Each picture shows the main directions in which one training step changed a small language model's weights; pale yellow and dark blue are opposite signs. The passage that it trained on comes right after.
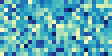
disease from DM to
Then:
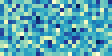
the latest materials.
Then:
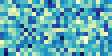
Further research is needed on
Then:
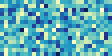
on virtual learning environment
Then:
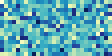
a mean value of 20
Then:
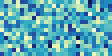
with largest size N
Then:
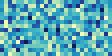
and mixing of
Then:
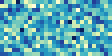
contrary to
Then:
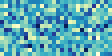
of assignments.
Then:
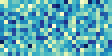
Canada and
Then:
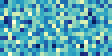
the most voted
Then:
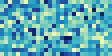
It recommends tools and
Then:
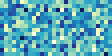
is subjective for
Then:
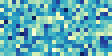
between the authors.
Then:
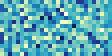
Nnewi with reference
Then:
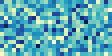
using an hybrid
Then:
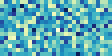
other was, and
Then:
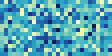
effect on the financial performance
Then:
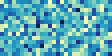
patients from each group were
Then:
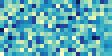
important to include appropriate
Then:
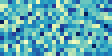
(as opposed to
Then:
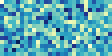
\quad j = 1
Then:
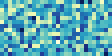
compared to F2
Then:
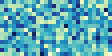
providing mutual support.
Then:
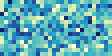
energy generation (solar
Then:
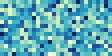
cases. defined as the
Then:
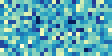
the methods that they are
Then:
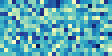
They feel that the
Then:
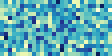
induced voltage, v
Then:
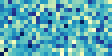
parameters tuning such
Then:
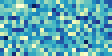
aes(x =
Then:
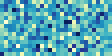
RTI act
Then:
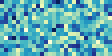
- There is a lack
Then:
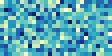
go directly to this phase
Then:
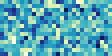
Further work is in
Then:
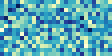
design which can significantly improve
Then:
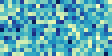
quality of music article
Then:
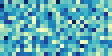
temperatures. A critical
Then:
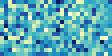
and heated up in
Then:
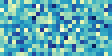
increases. In clinical
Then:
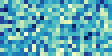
logic symbolic
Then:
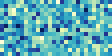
as well as based on
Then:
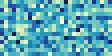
and to assure
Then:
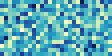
Federal agencies
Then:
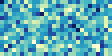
always *know* or
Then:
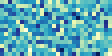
Climate actions are
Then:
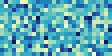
above the body it
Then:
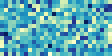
publication May
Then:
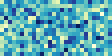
using descriptive and
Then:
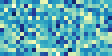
manual refresh
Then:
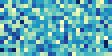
eyes. Figure
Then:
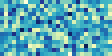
in the MSP
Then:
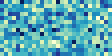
However, since parameters such
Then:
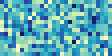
the backfill
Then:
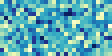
using machining simulations
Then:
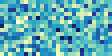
it is also considered as
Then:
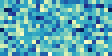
worth noting that
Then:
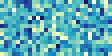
Education District
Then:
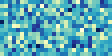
of the classification issued
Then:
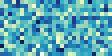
with no notion of
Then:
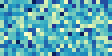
Chuka University,
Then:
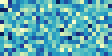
30%. The previous state
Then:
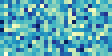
of water and the solution
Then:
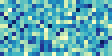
f. sp.
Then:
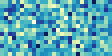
start date and
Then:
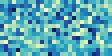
full Members,
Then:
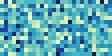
and suffering of
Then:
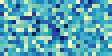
a common baseline reference
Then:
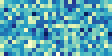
link between CR and
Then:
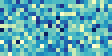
due to the limited sample
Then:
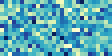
quality in our reference
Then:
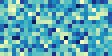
belongs to a
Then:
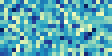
Bessel beam
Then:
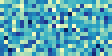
newborns in
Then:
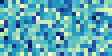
did not break up
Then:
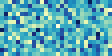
In order to avoid
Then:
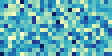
group I was more when
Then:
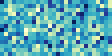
people can be seen when
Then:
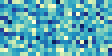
development and only very
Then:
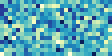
thermal conductivity of
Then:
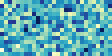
the assessment processes, -
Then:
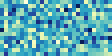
in Nigeria to become more
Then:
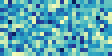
objective analysis and evaluation of
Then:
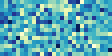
results show that the
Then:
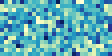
our expectations, this
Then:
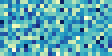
of SS signals
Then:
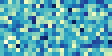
processes involved, when
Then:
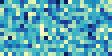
Compliance with
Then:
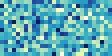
the voltage and charge
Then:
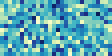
conditions by a strain of
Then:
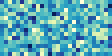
sector. The observed changes
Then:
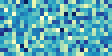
Minor performance differences
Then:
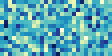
and after 1h
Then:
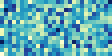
& Aarhat
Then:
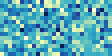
This recommendation is
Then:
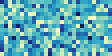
stored for 56
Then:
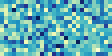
delivery - the creation
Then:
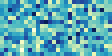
determine the order of
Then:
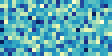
to the researchers and system
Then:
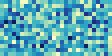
on ReMAP
